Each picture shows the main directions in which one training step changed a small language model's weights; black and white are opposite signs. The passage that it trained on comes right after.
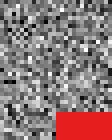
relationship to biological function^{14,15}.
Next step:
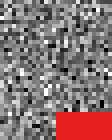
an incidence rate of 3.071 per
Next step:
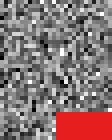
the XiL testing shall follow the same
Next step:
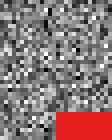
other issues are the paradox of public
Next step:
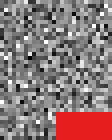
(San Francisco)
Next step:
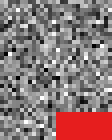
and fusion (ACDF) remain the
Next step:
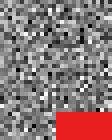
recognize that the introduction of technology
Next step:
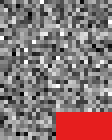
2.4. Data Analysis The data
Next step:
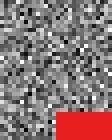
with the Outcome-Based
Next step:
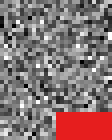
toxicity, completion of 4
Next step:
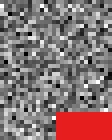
and privacy. Malicious software
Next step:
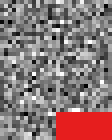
of bycatch, and we would like to
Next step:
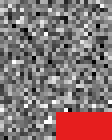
operationally verify security requirements
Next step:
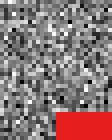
surrounding a circular tray,
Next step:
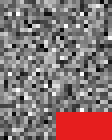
translation method in explaining Chinese
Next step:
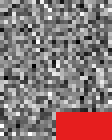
more and more advanced, one may not be
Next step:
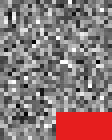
financial interest. Additional information No
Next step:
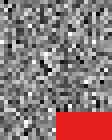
can reduce blood glucose levels in
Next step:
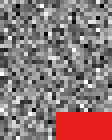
the South African films
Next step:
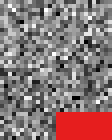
structure using the equivalent frame method.
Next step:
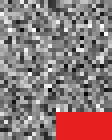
exhibits, as well as rethinking
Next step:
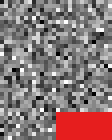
of test samples were 250 mm x
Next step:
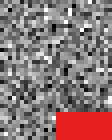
anhydrase. Biological role of
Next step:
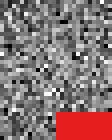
defined institutional (school) structure as
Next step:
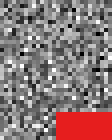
for re- Figure 1. The main structural
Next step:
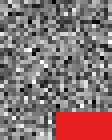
on the outline, obtaining them, for
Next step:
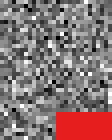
of individual resonances on the barrel
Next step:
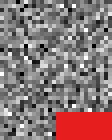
Materials Carbonate soil and the
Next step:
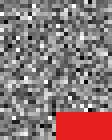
colors of Air France in the
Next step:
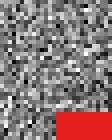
declare that this manuscript is
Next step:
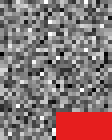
by ether and finally dried *in
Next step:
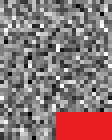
[7, 8] allowing water and air
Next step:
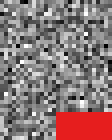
each other where necessary and are able to
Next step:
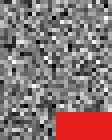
more industrial boreholes.
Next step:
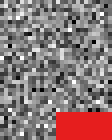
miRTarBase which experimentally
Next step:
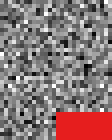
status of cannabis regulation in
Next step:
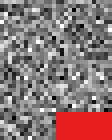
and lab studies. - Three levels of
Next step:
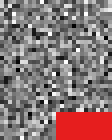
good service and prioritizes the
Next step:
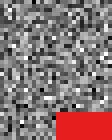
toward collaborative robotics
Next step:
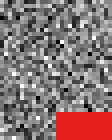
contributes to Qur'anic
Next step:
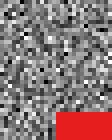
directly proportional to quality (Day &
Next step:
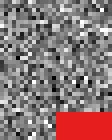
and heat insulation, will help to reduce
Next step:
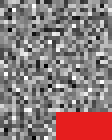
noise as input [16]. III.
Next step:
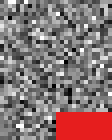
times rank among the most important performance measures
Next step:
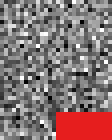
human health. It is estimated that in
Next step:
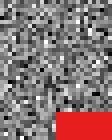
the reagent and its complexes are
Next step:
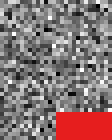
shown on the map. Table 6 presents a
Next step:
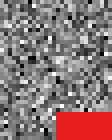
Availability and utilization of
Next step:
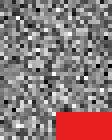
in America. She observed that
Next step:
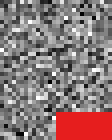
and abundance of surface defects.
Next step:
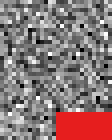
We have used a bipolar junction
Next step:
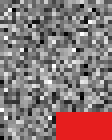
a respectful, inclusive, and
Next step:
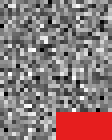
MIMO System, Smart
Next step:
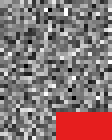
project must meet the expectations of the program
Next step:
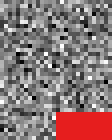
policy we adopt *machine
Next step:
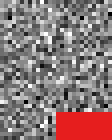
include coding standards, the process for
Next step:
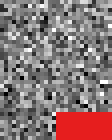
among others, a chemist, a
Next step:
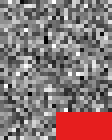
buildings or flat rooftops
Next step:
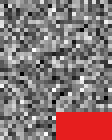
the power and pervasive nature of the
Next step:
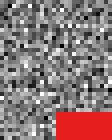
The number of cancer hospitals
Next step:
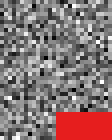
extract has the potential to be applied in
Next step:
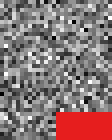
itself. The MIS begins with the
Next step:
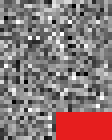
olib borilayotgan
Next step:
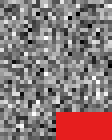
3 Internal promotions based on performance
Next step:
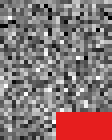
by hydrostatic extrusion, rising
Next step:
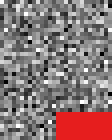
materials we can use in addition to the activity
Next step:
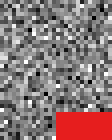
concentrate, after solvent treatment
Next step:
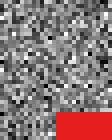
this arena (Gullickson,
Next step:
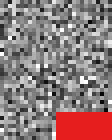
the level of the answers in the
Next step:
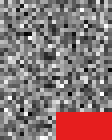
services where our Kudu cluster
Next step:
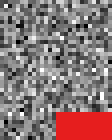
THEIR NEXUS
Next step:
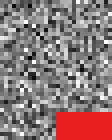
risk of binge drinking (OR,
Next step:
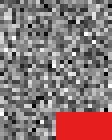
critical viewer it sounds the
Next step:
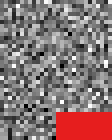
potential to transform the developments in the
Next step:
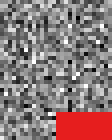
Arctic Journal, - Data
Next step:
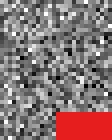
(SEM) (photographs,
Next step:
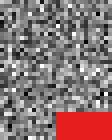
based on the number of research papers
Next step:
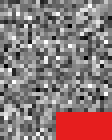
focal tumors. In these
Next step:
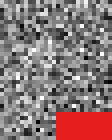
will change. It will be motivating for
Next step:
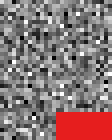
learner has the ability to use that
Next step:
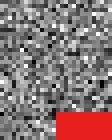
switches. The power losses
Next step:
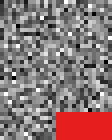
along with Random Forest
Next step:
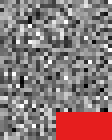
sorcery is the opinion of
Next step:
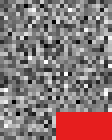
Alder (*Alnus
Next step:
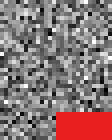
Outside Liabilities of
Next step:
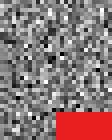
enhance the driving stability and
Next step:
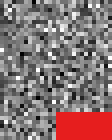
to the effects of chronic starvation
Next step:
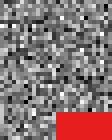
local electric field necessary to trigger
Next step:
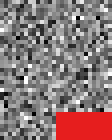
and that case law may offer greater
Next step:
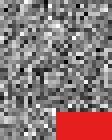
and weighed separately in order to be
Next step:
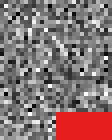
user profile, as well as ask
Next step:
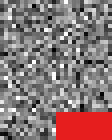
were compared: a pool of IRS per
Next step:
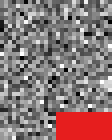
Power distance and uncertainty
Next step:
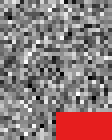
kept in vials at the
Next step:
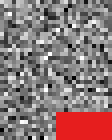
out. First, U.S.
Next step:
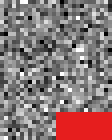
385 Hashemi P,
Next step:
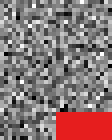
in remote and hybrid work
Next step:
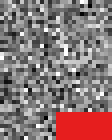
based on accurate experimental data generated by
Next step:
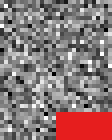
the Eqqub to members. However,
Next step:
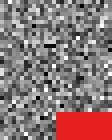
were treated according to Dunn [25].
